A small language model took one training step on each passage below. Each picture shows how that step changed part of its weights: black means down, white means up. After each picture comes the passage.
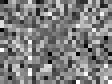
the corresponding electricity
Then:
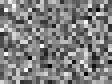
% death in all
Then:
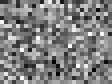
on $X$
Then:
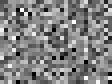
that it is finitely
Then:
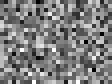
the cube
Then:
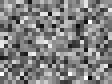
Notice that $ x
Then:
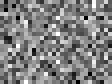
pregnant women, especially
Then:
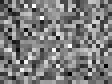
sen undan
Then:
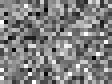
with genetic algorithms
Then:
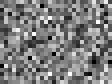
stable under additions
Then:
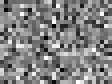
has a significant positive
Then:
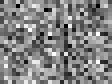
put ourselves
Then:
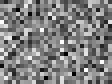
the sensitivity analysis to
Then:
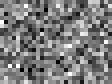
with chronic generalized
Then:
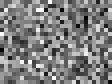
eigenvalue. Then $$
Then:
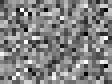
that for any
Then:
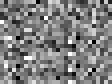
and S2 intervals
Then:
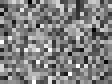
et al.
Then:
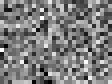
initialisation, and
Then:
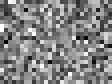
of its society.
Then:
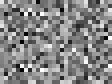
which implies that
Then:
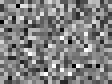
most two entries by
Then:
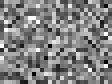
organization will suffer
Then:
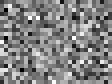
left to check is
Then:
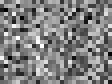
continuous map $\hat
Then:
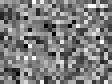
additively in
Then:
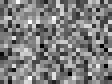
voltage levels is
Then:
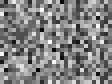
across the EU.
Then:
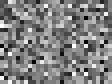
of the on the
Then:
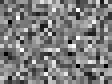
proposed by Seed
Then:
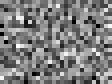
were mostly conducted
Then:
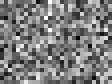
and most important
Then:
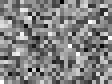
order to establish the
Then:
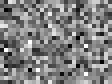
of Indonesia,
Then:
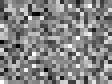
accurate model for the
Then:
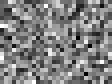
of integrals of
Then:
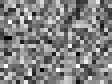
ensures regulatory
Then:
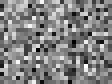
worth mentioning
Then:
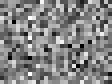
can be ignored
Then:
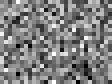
convergence theorem,
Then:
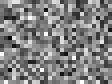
positions of
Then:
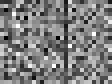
\cdot z ,
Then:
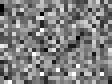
map prepared in the
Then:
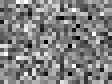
big data sets mentioned
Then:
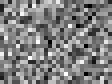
overnight at
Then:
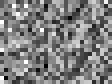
with tool like multiple
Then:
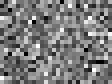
male and 1 patient
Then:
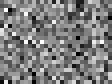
machine learning family which
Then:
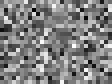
Although the generic
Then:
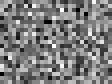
the primacy
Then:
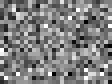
to be the principal
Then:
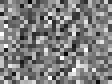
A$ is given
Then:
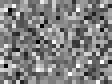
For $x >
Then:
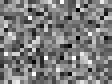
efficient dominating function
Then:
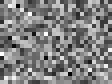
creation project of
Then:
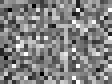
This is particularly important
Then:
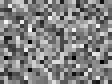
morphological properties of
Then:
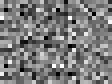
\lambda )$
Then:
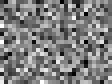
the treatment of the
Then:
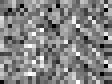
patients who did not
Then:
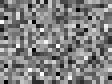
and outreach
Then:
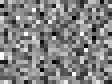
was placed in a
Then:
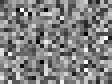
that the resulting
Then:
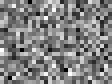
Coated by
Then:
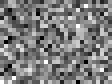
The monitoring of the
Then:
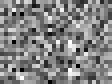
follows. One has
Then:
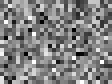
calculating optimum
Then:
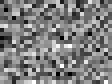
urgency of
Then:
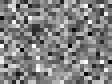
independent of $ h
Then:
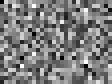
If indeed this identity
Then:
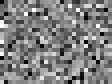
for the synthesis
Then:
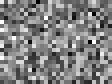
and Customer
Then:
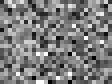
Marital status
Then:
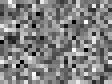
called it South
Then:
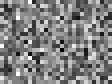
as a methodological
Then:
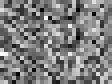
of Au
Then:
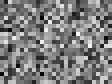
is the unique optimal
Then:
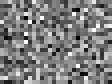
anemia in
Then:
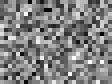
all $t
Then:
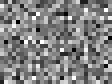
which manifolds does there
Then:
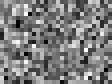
measure with mean
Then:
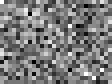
the preimage
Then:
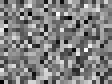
this way: we
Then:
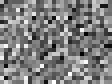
- developing, creating
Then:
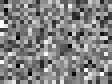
to the page
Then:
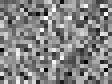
by increasing expectations
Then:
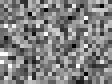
of {\bf type
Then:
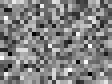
Despite its
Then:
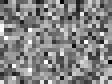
the direction of the
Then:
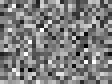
bead filled
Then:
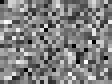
risk management Kita
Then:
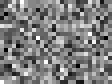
three books of
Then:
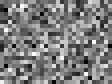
consider a connection
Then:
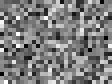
by tensoring with
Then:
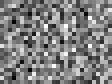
The results revealed that
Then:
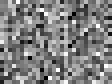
condition is satisfied in
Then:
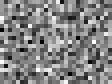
point $w =
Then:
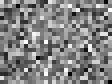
stopped and the
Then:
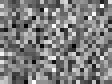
the {\tty
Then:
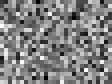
the use of designed
